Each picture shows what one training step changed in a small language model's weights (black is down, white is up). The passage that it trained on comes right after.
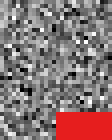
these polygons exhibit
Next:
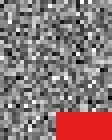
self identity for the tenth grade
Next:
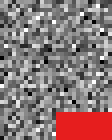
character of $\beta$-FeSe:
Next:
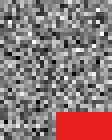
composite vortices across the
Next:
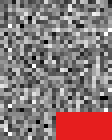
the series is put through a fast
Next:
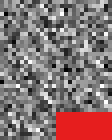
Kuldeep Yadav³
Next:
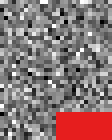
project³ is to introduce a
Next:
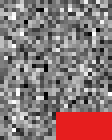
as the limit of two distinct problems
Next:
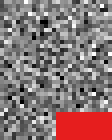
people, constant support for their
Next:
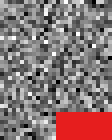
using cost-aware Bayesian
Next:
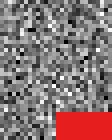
sifatida emas, balki
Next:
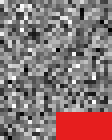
row) and their frequency responses
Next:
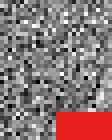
other renewable producers. Moreover,
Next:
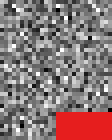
where $L$ is the size of
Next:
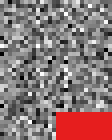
fermions as a function of temperature and the
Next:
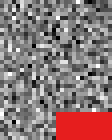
is also confirmed by our GMOS
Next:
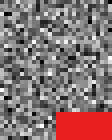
matter? We need to understand the
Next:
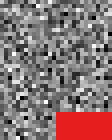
quality measures for housing are
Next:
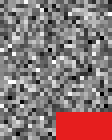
relative concentrations in stems and
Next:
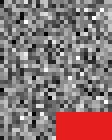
inverse problem. However, this extended
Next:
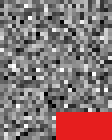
type (numeric, text,
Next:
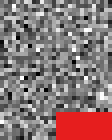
the lasing mode. This was observed for the
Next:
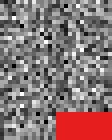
National Natural Science Foundation of
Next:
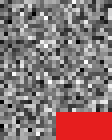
properly. This is of course not to
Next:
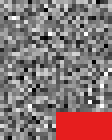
reduced marriage prospects,
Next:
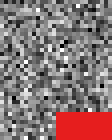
e L'Eritrea, che
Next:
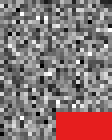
temperature of slurry dropped to
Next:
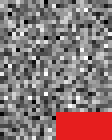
all triangular angles that exist
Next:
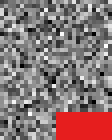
“Marshi Hurriyat”
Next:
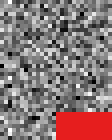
remarkably accurate. The second
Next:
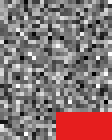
kitchen juga tetap
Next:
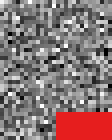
observed that DeAngelo
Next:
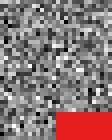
immune function and integrity of the
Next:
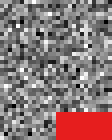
developed in smart cities to tackle
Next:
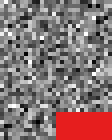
and Google Scholar.
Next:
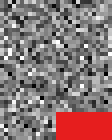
реалізації того
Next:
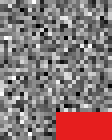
experience was similar to perceiving
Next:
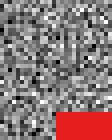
Objective. Patients with
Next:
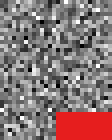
construction of McLerran and
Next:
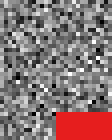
Given all this the much richer
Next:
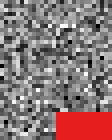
per fraction. Compared to the values
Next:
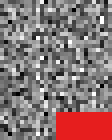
proving \begin{lstlisting}
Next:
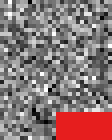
interval as indicated by the broad
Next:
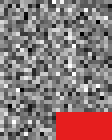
(see Figure 3 and Table 3).
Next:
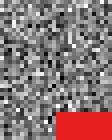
Temporary change Some change
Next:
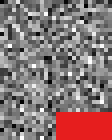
qilish holatlari ham
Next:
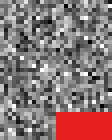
design education, design research and design practice.
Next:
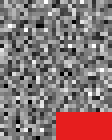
in the light velocity could be
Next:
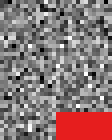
Higher Education*, 8,
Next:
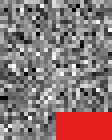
(npr. smanjenje
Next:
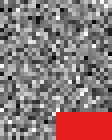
natijalar pedagogik
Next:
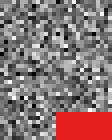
qiladi. Unshudring –
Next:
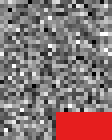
fikriga ko‘ra,
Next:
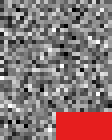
\reference Barbosa,
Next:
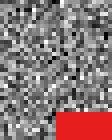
chromo-Weibel instability.
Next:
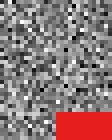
is the equation of a zero total energy
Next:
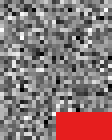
the basic concepts behind the
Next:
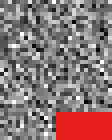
for the word “run” at
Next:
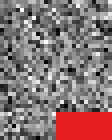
to the retarded Green's function
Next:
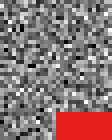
'colocated': { 0:
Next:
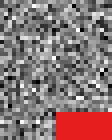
which the reading of advanced
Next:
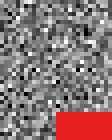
known as therapeutic drug
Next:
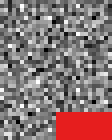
berilayotgan va beriladigan
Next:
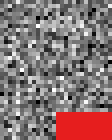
arvoketjun osalta
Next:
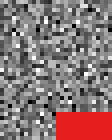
of the lentil preparing method
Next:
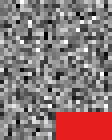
was extracted with chloroform
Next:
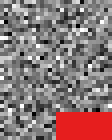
an exact search algorithm, and it has
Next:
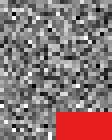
Homestake result is obtained with a
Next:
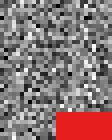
последние два
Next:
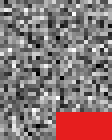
code. A typical approach [34],
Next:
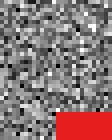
demi menjaga hubungan
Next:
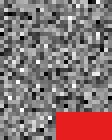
this doubly Poisson distribution model,
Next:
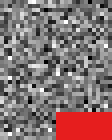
image (IMG_VTE).
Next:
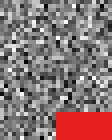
the fuzzy decision-making
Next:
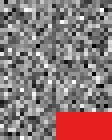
- o‘quv jarayonida
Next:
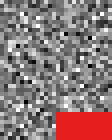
activities in field regional planning and
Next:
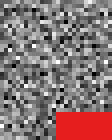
# Definindo a matriz
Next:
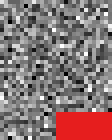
tratamento da síndrome
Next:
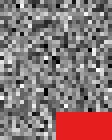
should be discretized using the
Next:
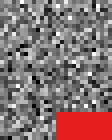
and efficacy of venetoclax
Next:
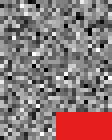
conventional 5/5 reliable
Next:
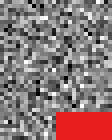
The energy deposits in the individual
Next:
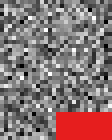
American Library, 2008
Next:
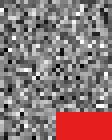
*In silico* drug
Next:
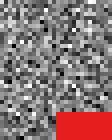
meliorativ holatini aniq
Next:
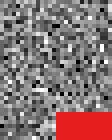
sembradío. El
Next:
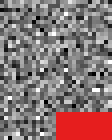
seu desenvolvimento,
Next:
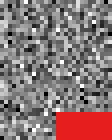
**green light source** after
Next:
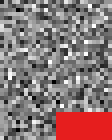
suyanib, aktyorlarning
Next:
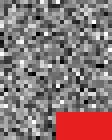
[6] следует,
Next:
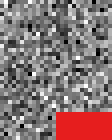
of events, with no reference to a
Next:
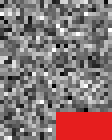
a new MFE and now need to
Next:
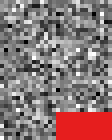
secondary storage 2. Materials -
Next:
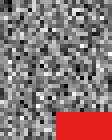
While there are several areas where
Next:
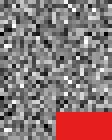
се повећава.
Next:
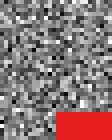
anomalous diffusion modeled in
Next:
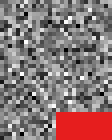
materials, fabricating protective
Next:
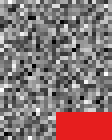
in Gergunung 1 and Gergunung
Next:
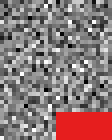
For the matrix $ \hat{\Sigma}
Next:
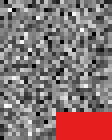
und London: University of Chicago
